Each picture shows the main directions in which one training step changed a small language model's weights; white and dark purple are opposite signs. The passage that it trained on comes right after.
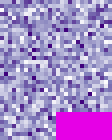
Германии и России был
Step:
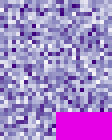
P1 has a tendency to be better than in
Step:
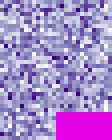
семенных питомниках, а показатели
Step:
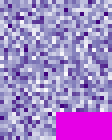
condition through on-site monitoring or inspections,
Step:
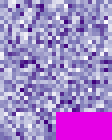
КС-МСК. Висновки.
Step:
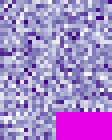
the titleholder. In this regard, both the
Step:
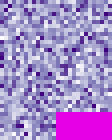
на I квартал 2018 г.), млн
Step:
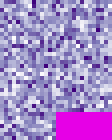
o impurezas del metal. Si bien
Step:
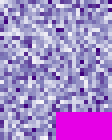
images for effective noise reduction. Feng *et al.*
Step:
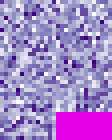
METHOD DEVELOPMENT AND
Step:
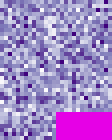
política de isolamento social rígido a que se
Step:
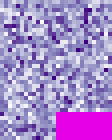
h, and the microbial contamination was
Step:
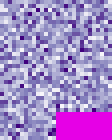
routemap for mainstreaming an
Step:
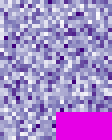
saturation of the main flux path on the performance of
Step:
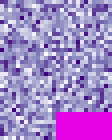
plots of each 1 ha areas. The biomass
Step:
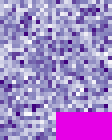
biological half-life. High-density matrix
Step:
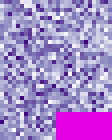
optimal targeted placement of NbS because
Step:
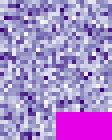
Seit 1996 bietet das Museum
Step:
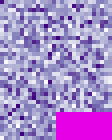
laws to align with international child rights standards. These
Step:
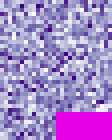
per se. Nasir et al. found that the
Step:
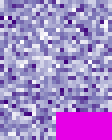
условия для его фиксации.
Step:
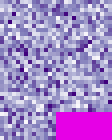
CAD-CAM Systems Coupled with
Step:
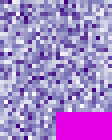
students' learning outcomes differ when using Ideogram as
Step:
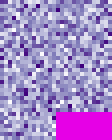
necessary to fully evaluate economic viability. Future studies
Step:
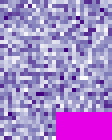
improving function and diminishing pain.
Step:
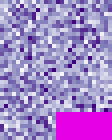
ceramic, while in terms of the GWP
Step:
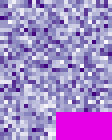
polar water molecules by polar groups of various
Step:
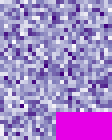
cholerae*, predominantly
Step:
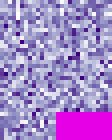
which any given slit separation ($\pm$ some
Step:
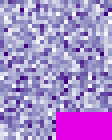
in heating, hot water supply and energy supply of
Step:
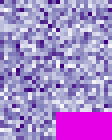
çoğu açık havada
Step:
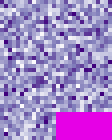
as the main stages of the accreditation process.
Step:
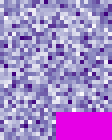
it is not always possible to monitor the flaps by
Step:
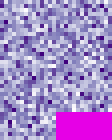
Trank hielten die Gemeinden die
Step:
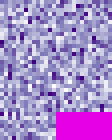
va yosh arilarda esa 25 tadan 50
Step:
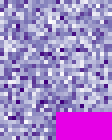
qiluvchi samarali strategiyalarni taklif etadi.
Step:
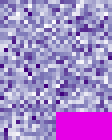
2024 года круглы стол
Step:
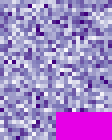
bab-baravar namoyon bo'lishi
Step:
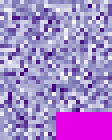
anesthetic management of a pediatric patient
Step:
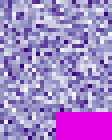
Exchange (IDX) for the Period 2016
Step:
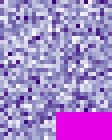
yang memainkan peran penting dalam
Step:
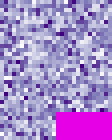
ranging from 48% to 99% and
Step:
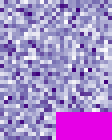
Функциональная готовность и
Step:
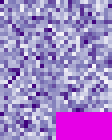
portrett av. Christopher var en
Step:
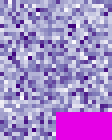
and losers, Ancients and Moderns.
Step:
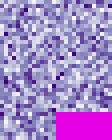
in the West Country West Country
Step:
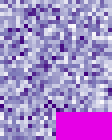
Validation Directories. There have been several
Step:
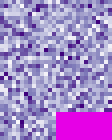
of the British Museum. 2.
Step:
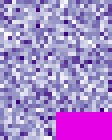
be complementary to the well-established type
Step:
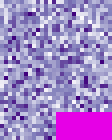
bo‘lib, ular tarafma – taraf
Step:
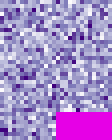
a. Eksternalisasi: Manusia
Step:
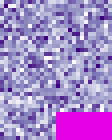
of images of retinal structures. Results are evaluated using
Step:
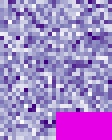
But later stages there is a good agreement between the
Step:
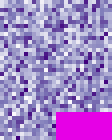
according to NCDC. In the case of
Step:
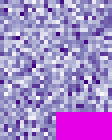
e o desenvolvimento da competência ovocitária.
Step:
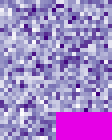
strategies. These areas represent high-impact factors and
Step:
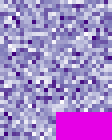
adaptive musical interfaces that dynamically respond to
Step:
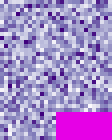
rivojlanishiga hissa qo'shadi.
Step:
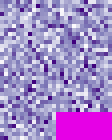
the food industry, microorganisms have traditionally
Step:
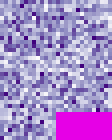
collected and maps were constructed using ArcGIS
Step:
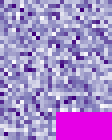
такі показники сформованості
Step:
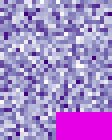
формул, сделав курс обучения
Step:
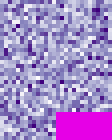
shown in the figure. These types of beautiful
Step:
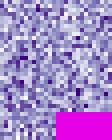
in 1958 in Santa Monica,
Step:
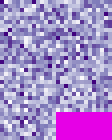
setor privado são consequências de um sistema que não
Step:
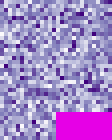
of application for each patent and clinical trial, there
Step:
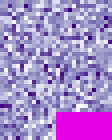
5 ml extract, add 5 ml 5%
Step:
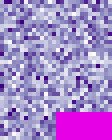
electrical resistance measured at selected pressure points in
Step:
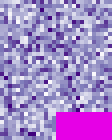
Saúde, remetidas à pesquisa envolvendo
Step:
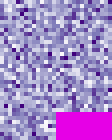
o seu cargo ou função na organização? *
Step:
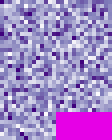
advancements have brought about significant changes. Information technology
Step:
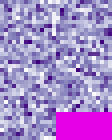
reference temperature of bonded specimens with exposure
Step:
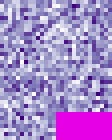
a car accident or fall, but also by
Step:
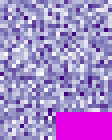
de iure* que debido a su grado de
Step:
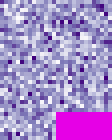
التبذع و التعمق
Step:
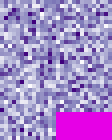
o'rganilmagan mavzulardan
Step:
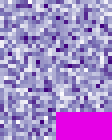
time was 3D animation. As close to real,
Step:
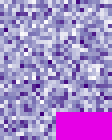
Asian Journal of Education and Innovation. –
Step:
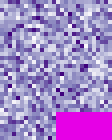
hyperelastic material model. While our technique
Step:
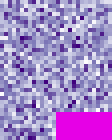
verimi ve kalitesi açısından
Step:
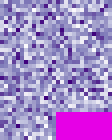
challenges in several domains remain unresolved. The
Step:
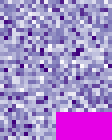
**O princípio da boa-fé objetiva
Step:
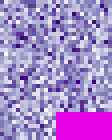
den Interview-Leitfaden. Auf
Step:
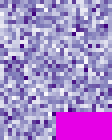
GREEN ECONOMY I.A.
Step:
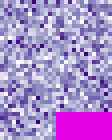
Mandi Gobindgarh Punjab
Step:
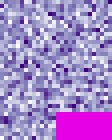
Фуцзянь и с острова
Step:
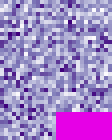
weight of the residue dried, [27].
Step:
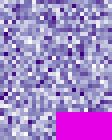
database · UniProtKB
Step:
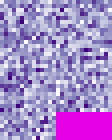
твёрдыми бытовыми
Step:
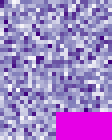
activităților de afaceri. Se
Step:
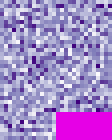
improve the stability of the profile of the focal
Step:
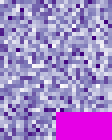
(2021). Pedagogical conditions for forming the readiness
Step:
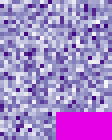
consistency and will provide version numbers, but states
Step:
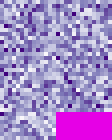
to the project's objectives. Then, selecting the
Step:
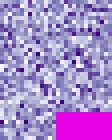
melainkan secara sederhana namun
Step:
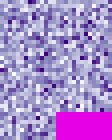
выше, что наибольшее количество
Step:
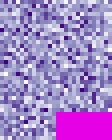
namely to the way it parcels out the social world
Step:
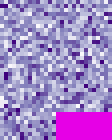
image matching, image analysis, visual navigation
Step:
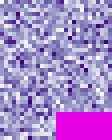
is more than 0.05 so the relationship is statistically
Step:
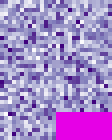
пределами страны корейским
